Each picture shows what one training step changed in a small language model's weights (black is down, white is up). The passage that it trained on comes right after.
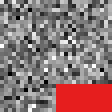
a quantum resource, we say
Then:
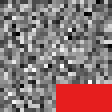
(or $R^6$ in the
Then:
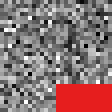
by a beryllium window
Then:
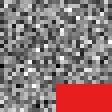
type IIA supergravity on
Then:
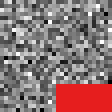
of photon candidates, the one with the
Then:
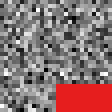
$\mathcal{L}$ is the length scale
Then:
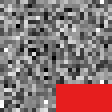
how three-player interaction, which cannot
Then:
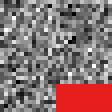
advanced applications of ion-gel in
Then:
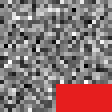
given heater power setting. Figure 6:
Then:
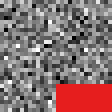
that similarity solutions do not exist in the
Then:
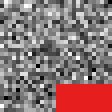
half a sphere. According to
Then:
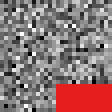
the result into XGBoost
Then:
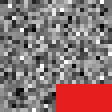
[7] B. Ramesh
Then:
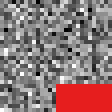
QCD corrections and dependence on the top quark
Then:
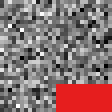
is seen in Fig. 3. ##
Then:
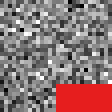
constant for more than half the dead water
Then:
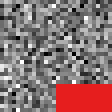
and the elasticity of the
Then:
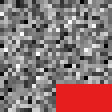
{\bibfnamefont {S.~H.}\ \bibnamefont
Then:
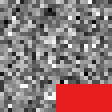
Supplement Series},
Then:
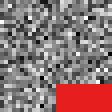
1 (occupied site) with
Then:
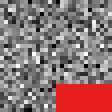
Euclidean metric).
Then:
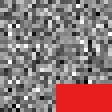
the reduced mass and the trap frequency
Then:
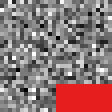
foundation for high-throughput
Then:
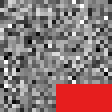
dispersion around the global fits are
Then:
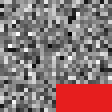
more restrictive guard; the latter is
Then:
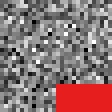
the saturation expectations. The
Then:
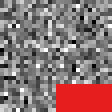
the top of the Earth's
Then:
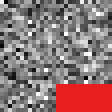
functions are \begin{equation}
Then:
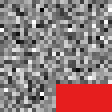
for ATTO 647N |
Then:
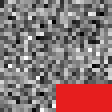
starting point than training from scratch
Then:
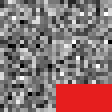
given by\footnote{ Note that we do
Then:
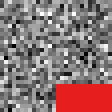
is very sensitive to the initial conditions,
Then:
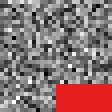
are bordered by two straight and
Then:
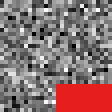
waveguide dispersion via the
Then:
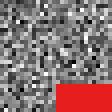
(i.e., incorrectly
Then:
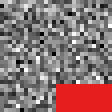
large deviations analysis and implies a characterization
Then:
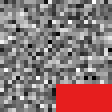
slightly from Gabor’s original
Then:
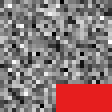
Superconductivity is topologically
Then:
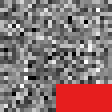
the solutions of our proposed 2D equations
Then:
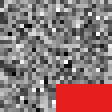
propagation for all steps that are done after
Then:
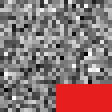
circular loci around the pointing direction
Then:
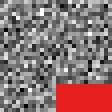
junctions based on plasmonic
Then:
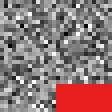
\ldots, n\}$. Play
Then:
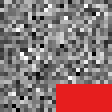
transformations for the supersymmetric
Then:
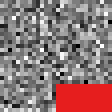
polarization is localized near the leading edge of
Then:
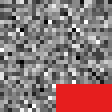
to extend the transmission distance. A second
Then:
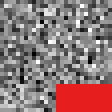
The second cumulant of the
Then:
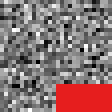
and serve only as secondary
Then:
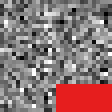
by flipping the $\eta$
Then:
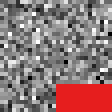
based on path integral methods. The approach
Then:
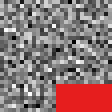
phases. The two phases are separated by
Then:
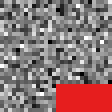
a systematic low--energy expansion for any
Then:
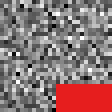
the 'wiggling' of
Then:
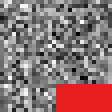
element and with each of them as the central
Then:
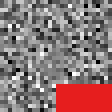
the original formulation of the lattice gauge theory
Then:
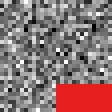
mining of large networks, of information
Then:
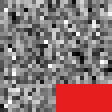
Messag Cedex 9,
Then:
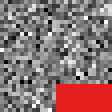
in the storage ring is called
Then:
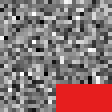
properties} \usepackage{xcolor}
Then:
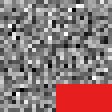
it is unsurprising that the
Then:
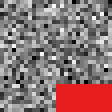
subsequent film to be ``The
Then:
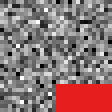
\cite{stat} I derive
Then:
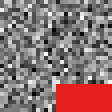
their zeroth-order expression, thus the
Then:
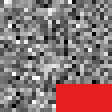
was significantly reduced from 180 seconds in
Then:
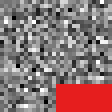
way (direct diagrams) and
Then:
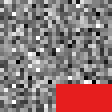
adopt a mass for each galaxy.
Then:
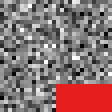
time at the cost of introducing a linear
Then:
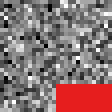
17] Thus the observed $\kappa$ is
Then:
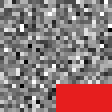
So far, both theoretical and observational
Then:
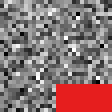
formula) is widely used to find
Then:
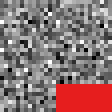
not interact---at least not by means
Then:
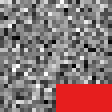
such a polygonality index for
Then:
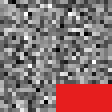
approach can outperform fully physical implementations
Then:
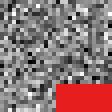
N\right] }$ based on different
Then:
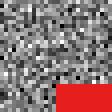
critical point, Monte Carlo results for
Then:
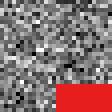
occur in more than 66\% of all
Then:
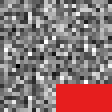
{Altman}}, \bibinfo
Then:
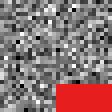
in this way completing the RG
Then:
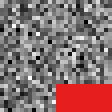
as measured impulse response datasets.
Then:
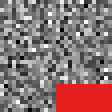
of star \#635 have not been
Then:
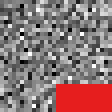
$V(x)$. Then, profiles of
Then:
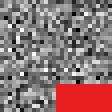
this matrix is to impose a lower bound
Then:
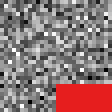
from the kinetic equations (eqns.
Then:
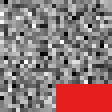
\caption{Effect of link
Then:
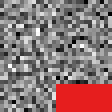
be constrained by local experiments and
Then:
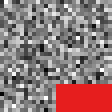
Bergen, Bergen University
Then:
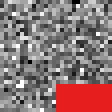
model by M09 to describe the
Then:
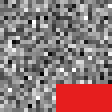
and heterotic string theories.
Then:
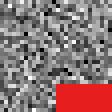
error, and a regularizing term that
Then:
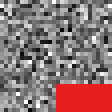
and two-electron integrals
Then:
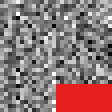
SD & SE & CP \\
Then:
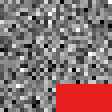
by means of (\ref{fluct}),
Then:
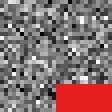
point) is shown as a solid line.
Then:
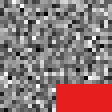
both $\rx<0$ and
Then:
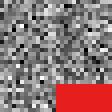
transform to study motions in this gauge.
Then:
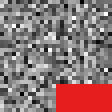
in diverse domains [7,
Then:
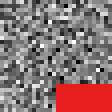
to the contribution of particles that are not
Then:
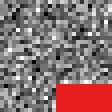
for small sizes. Since in these
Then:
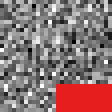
for over 30 minutes. But the
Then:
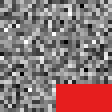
the Hartree interaction and the
